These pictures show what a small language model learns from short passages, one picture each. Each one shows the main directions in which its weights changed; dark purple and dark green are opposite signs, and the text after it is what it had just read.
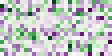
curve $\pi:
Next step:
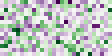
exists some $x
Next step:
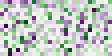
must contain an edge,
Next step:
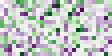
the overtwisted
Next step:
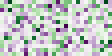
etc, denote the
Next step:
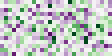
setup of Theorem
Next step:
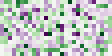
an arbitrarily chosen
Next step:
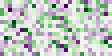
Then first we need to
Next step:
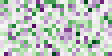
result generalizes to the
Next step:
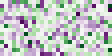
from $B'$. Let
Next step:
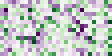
networks. \newblock
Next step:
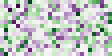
equality} follows directly from
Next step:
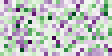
affine suspension of
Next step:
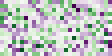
that can be as
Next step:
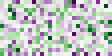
a copy of
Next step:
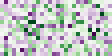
is bounded from above.
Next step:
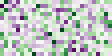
onto a domain $\hat
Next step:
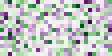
noise setting is one
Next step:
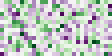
We would like to
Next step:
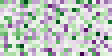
the first two leading
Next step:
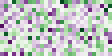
controlled". But
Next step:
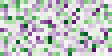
the above results, a
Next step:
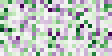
objective function at each
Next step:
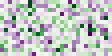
est une strate
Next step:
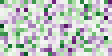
the special year
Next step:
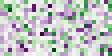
we omit the
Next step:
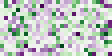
a nonmaximal prime
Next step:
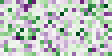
\in {\cal
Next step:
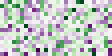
since become the
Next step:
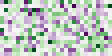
also finite. This implies
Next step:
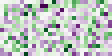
construct global sections of
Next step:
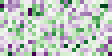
to compute the moments
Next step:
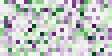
these graphical relations.
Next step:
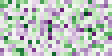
the category of polynomial homogeneous
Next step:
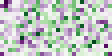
the topic have been
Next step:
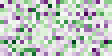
for $a\in
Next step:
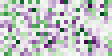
& \mathcal P
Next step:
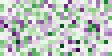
balanced graph
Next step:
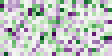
to $A$. We
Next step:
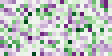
same edge $e
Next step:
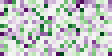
0)$. As shown in
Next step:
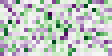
conclusion, we have
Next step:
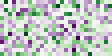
induction hypothesis on \[
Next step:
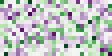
We impose the
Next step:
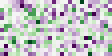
\leq l \leq
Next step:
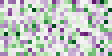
this purpose: the
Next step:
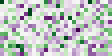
of the common shape
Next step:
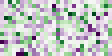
Returning to
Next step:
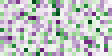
encompasses all other
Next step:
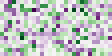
minimizer), $
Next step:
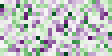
spaces after making the
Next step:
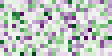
of $L$ is
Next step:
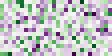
\times E \rightarrow
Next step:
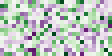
is the left-invariant
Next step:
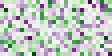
fixed $n$,
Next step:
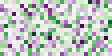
computations for gaps
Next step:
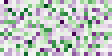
be roots of
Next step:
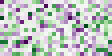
SVD of the
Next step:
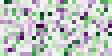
sufficiently small discs covering
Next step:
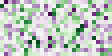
domain for the action of
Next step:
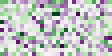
into subclasses,
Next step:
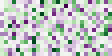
rational tangle \\
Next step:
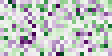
Theoretical comparison
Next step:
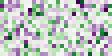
to give a complete
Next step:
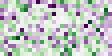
measured in degrees or
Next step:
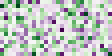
in the sense that
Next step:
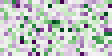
a linear projection can be
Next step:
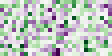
the outcome model
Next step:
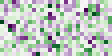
to a broad
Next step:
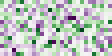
of the Darcy
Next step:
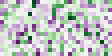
of this system is
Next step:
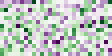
construct the spline approximation
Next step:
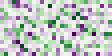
a change of variables
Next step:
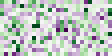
functions, almost everywhere
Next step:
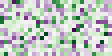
the symmety conditions
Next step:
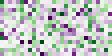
Applications to
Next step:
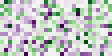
decreasing is more natural
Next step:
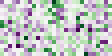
the viscosity
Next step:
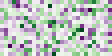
a subset of the
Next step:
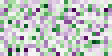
hence, according to
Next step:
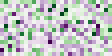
statement comes from theorem
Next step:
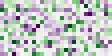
These diagrams are
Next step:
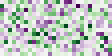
$n \geq
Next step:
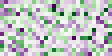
map $X :
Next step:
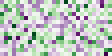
\text{\rm as
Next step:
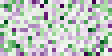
often visit
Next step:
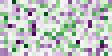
is eliminated
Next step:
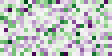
rotation angles that
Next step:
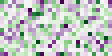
From now to the end
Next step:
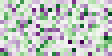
spaces with scalar products
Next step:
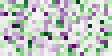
web site
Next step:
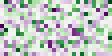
degree in the expression obtained
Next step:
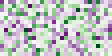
state asymptotic results.
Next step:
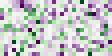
\leq k \leq
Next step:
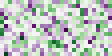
The braided
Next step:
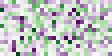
and $W$
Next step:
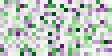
a data driven
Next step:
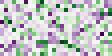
require knowledge of
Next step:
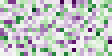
the threshold value
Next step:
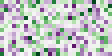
as big as it could
